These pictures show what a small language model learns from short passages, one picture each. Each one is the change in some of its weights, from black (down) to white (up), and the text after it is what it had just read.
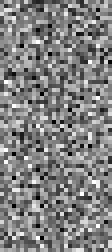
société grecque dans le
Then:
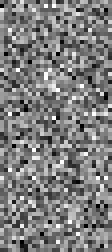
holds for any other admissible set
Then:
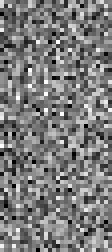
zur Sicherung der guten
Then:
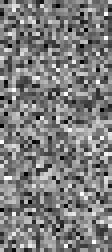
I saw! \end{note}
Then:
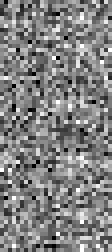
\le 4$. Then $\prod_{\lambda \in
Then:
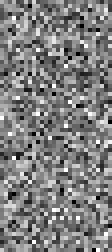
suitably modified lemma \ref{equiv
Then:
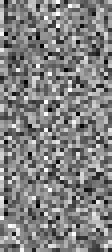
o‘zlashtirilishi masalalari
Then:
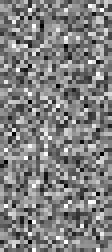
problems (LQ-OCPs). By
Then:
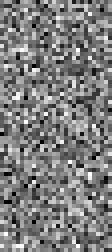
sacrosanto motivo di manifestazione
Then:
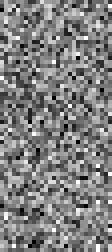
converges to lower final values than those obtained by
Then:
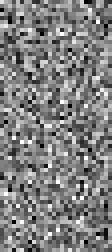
hemos sido indiferentes a este
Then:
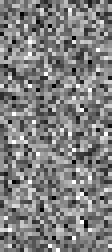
serie R y S aparecen un
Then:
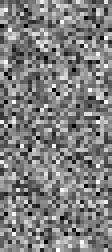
function $\vf$ has very erratic
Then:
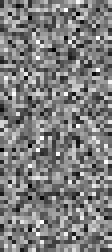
meyyorlar, axloq va
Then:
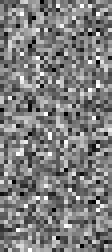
followed by Bonferroni post
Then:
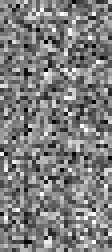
целью получить верные
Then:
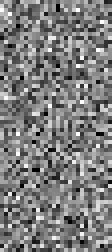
i.e., the subgroup $G'=\langle
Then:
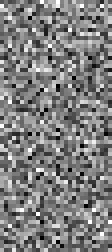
resulting approximation, $p$, depends on
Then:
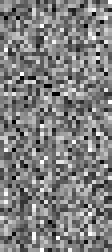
and~\cite{Cza} the authors
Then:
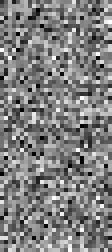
variables $X$ and $Y$ respectively.
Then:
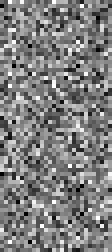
e pós-teste 2. GC
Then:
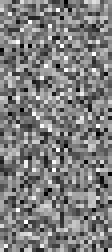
à insectes sur plusieurs
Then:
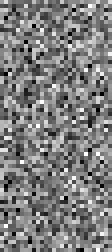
smoothable Alexandrov spaces and
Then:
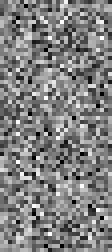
there exists a lattice $\Lambda$ and a set
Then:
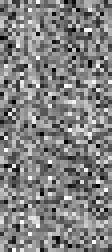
THEIR USE.
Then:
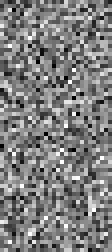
In the later sections, $[a,
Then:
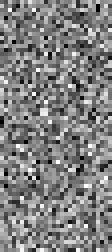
proper conceptual context. His
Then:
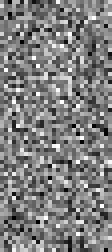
$$ for any matrix $X_{1\dots
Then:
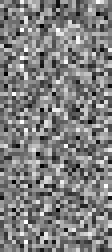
and generalised the existing results.
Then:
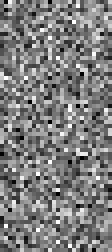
$y \in \R$, thus providing
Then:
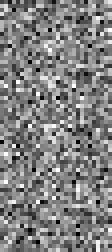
by Proposition 4.15 there exists $\delta\in
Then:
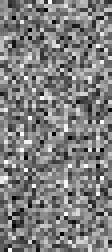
the lower index, writing, for example,
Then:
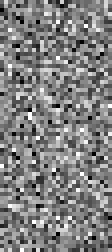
support of $\mu$. These provide an open
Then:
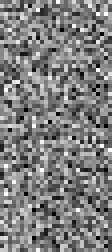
ortiq davlatlari a'zo
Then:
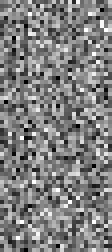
O‘zbek tili metaforalarining
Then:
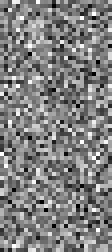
модели. В частности:
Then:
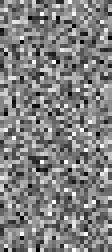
symplectic immersion into
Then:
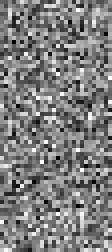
arises, with $c$ arbitrary
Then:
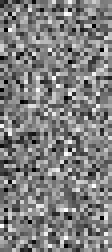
de estudo Sugestão de algumas
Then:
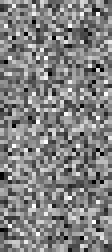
y sus necesidades** - Tipo de
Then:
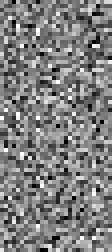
maps. Then for any $\varepsilon>0$, there
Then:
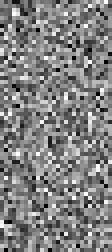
na aukcji temu, kto
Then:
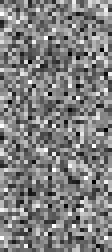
iqtisodiyotning bir
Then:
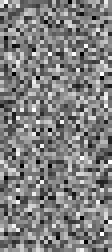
participantes. A partir do
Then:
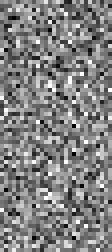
que a calçada dobra para a
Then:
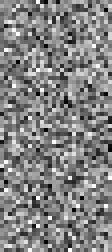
це не послаблює, а
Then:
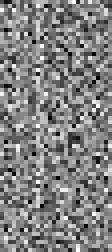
olami haqida tasavvur
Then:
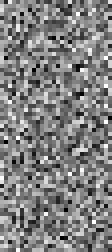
можливість підвищити рівень
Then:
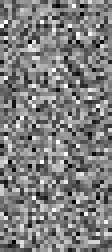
consider a double-phase elliptic
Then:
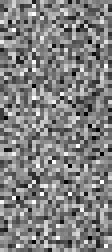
y el tipo de tratamiento
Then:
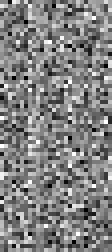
в организме спортсмена
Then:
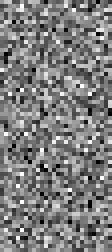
characterizing the Randers spaces of constant
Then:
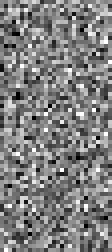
challenges. *Antibiotics
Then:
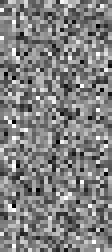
so'mlik moliyaviy
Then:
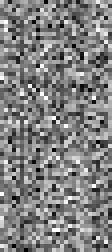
Results without assuming extra structures
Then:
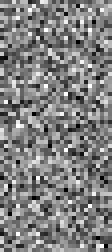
aceasta nu a ajuns
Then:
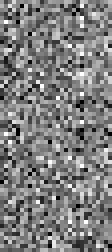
\end{eqnarray} Since $x \in
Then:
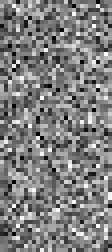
and Fuchsian Equations} In
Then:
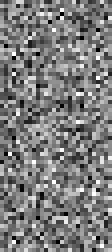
$ Y_n$. This network has the following
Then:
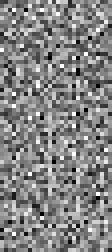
que revelan, igualmente, la
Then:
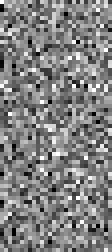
provocará un resurgimiento de lo
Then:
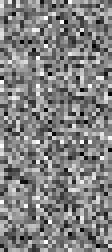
iplikleri çekilerek
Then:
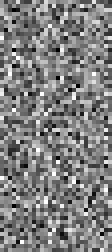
keyingi o‘lchashlarda
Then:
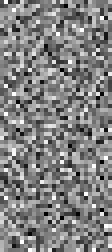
for the sum of strongly additive
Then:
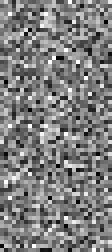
integral operators are defined in the monograph by
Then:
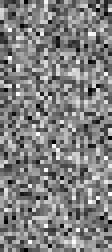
Climate Change Program in
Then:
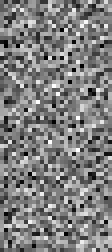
In \cite{Zha} Y.
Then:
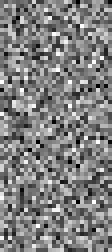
a Cauchy sequence in the category
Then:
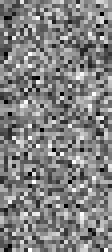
\cite{Y.M1} constructed
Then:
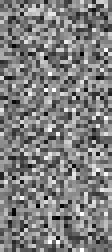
yondashuvlarni umumlashtirish,
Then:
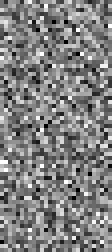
formado se transfiere a un calentador
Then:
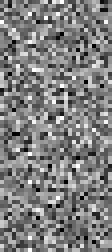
tecnologías de la información y
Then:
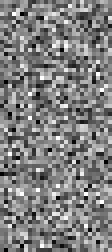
that, for any $k$ and $E$,
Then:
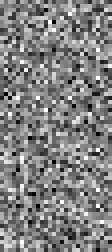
vinho, amêndoa e
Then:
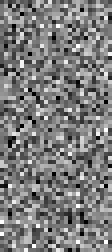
For the general case, observe that $ 0
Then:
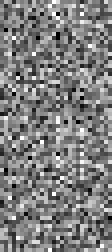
and $\lambda\ne r \mu$ for any
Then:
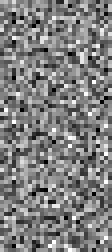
Orientaciones para la elaboración del
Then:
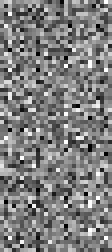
Health Ministry of
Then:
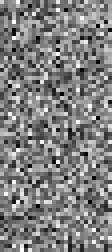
< \omega_{4}$, and we prove that it
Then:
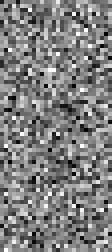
był miły, że dla
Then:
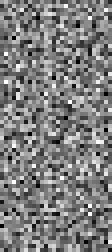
this study indicate that the partial test of
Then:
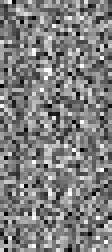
are fixed. For instance in the classical
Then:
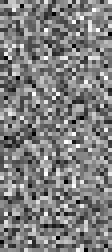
și reprezentarea
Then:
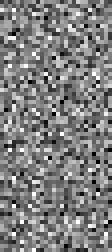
advento da era digital. A
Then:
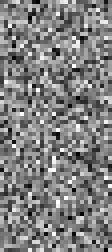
kaybedeceğim, rezil
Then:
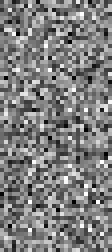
da confiança, pois atos
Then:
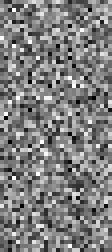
esses novos imigrantes.
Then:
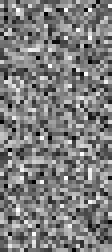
puedan participar sin
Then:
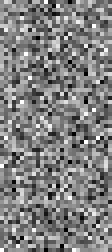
sheaf of primitive multiple
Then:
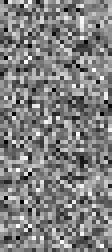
\begin{center} \forcehmode
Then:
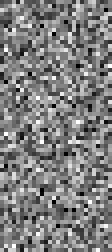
получают на 2-3-й
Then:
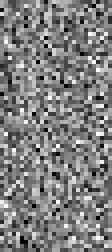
PhD dissertatsiyasi.
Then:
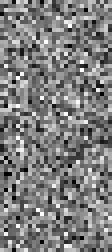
might actually be Dirac delta
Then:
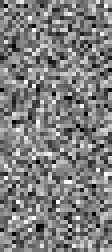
accesibles. - Evaluación de
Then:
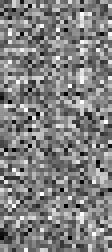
\geq \vep^* \} \subseteq \{
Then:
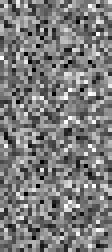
and (\ref{PrC}) }
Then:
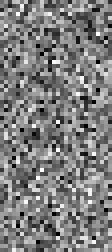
использованной литературы 1.
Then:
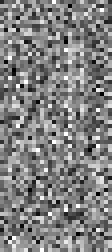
direct summand $N=(X,\pi)$, consider
